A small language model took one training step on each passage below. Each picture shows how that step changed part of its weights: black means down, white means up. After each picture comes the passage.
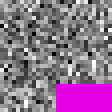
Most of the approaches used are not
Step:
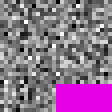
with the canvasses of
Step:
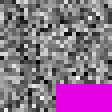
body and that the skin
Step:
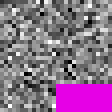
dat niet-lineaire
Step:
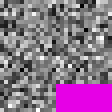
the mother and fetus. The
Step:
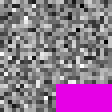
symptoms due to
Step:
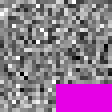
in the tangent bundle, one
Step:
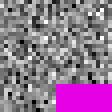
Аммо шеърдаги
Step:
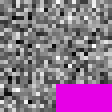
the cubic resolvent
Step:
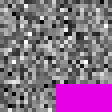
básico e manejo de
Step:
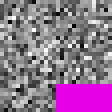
(OLEDs) via thermally
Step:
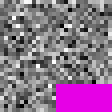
D., Usmonboeva
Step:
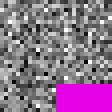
воли или желания.
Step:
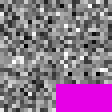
Y_0 from its associated base
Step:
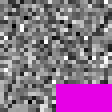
100 mg bd was given on
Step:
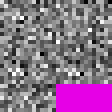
и СПХФУ.
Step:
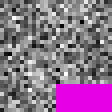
meio de características
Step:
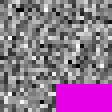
Let $B$ be a smooth manifold.
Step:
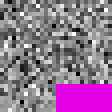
de um eletrólito formar
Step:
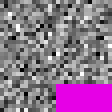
ELNs and necessary features
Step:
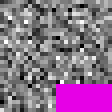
and communities of practice*
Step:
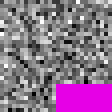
$\rho' | \pi'$ such that
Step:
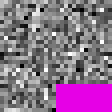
*M. javanica* bilan
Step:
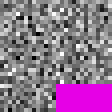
road the soil was moved to
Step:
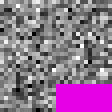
Resolution*). É um
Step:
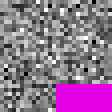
Among initiatives at the company
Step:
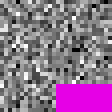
Differently, in the vertical
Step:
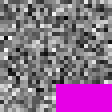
former (above 1485
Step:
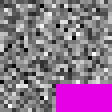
metodologie e i confini
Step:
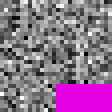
hand, it is easy to prove that
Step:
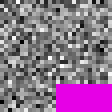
the largest number of ETA
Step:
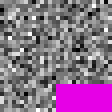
D$; this is an integral kernel
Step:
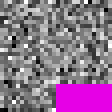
case $X$ projective (or bounded
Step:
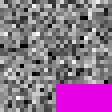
asosiy muammolar va rivojlanish
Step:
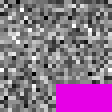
Practices. **Stuart
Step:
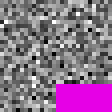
sababli, tasviriy
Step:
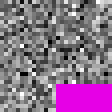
and system-user interaction technologies
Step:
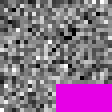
Nietzsche este é um
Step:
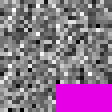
the access of external water turns
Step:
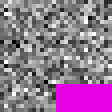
эътиборини жалб
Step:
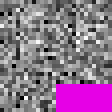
since the MNBs contained
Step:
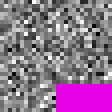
of a digital India project on
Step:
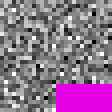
анализ, метод
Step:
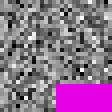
Here we used the fact that the matrix
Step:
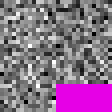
ve artan değerler
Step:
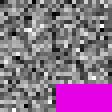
we have \begin{align}
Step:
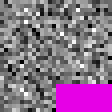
der Wissenschaften,
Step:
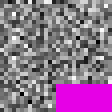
edi: yangi usul
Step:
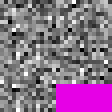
\right\} - \tau_k
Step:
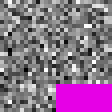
6G communication and sensing for
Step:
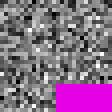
\end{align} If we use
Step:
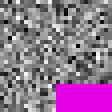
answer is affirmative for
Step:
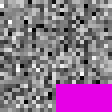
компаний, а также
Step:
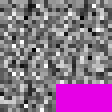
optimal. These outcomes depend
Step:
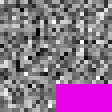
This underscores the importance of
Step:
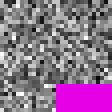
of village administration and
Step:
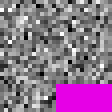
is embedded. The situation is
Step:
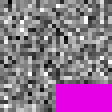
яких складає
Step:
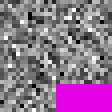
concern ourselves with
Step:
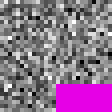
etish bugungi kun
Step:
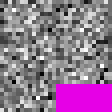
issues, though, is a
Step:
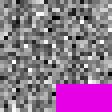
sufficiently general $\C$-linear combination
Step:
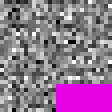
data? YES/NO reply
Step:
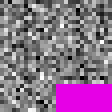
\beqnn |A_k
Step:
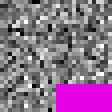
к аддитивным
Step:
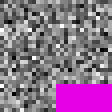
of money and other physical
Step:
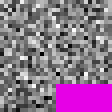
detection, Mastering a
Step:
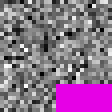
to the earliest unbiased
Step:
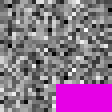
al.* [12] formulated equations for
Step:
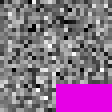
94 limitant la durée
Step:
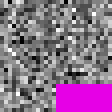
oid suhbatga va
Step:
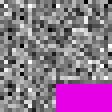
Значний пласт
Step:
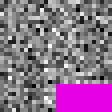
à la fois un espace de
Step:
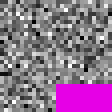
dépend aussi en grande
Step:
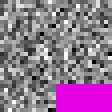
pobre subió á ser
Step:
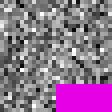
$\rho$ has the decomposition $\tau
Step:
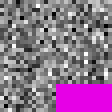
Sinne auch wertvolle
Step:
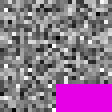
La tema *Copiii
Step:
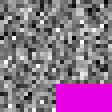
Indeed, the synthesis of
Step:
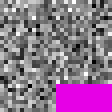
strategy of market entry
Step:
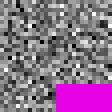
standard solution of, 500 µg
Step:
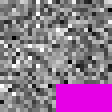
exact solution. We did not
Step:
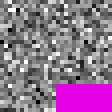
Hausdorff space $X$.
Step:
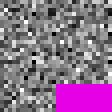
P, 'Determinants
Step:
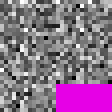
to the inability to determine the
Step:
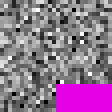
equivalently, the Reeb flow of
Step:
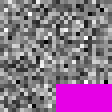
shekaru ba a yi
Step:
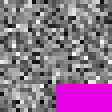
text with social reality, while
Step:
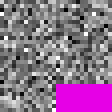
apesar de ser um tema de
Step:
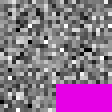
special steels required for defense
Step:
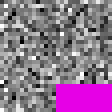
the case $p^2||
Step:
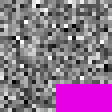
Ayshath A, Ciril
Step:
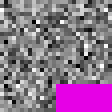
prior to assessment.
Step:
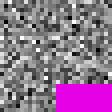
equilibrium points of the
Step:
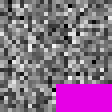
груп вантажів.
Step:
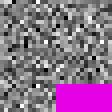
aged 18 to 60 years,
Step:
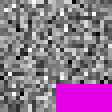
relations $\sim_n$ are sometimes
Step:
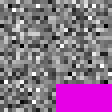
sensitivity and specificity of
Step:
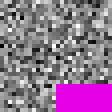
points; right: numerical result as a
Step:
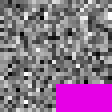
1$. Let \begin{align*}
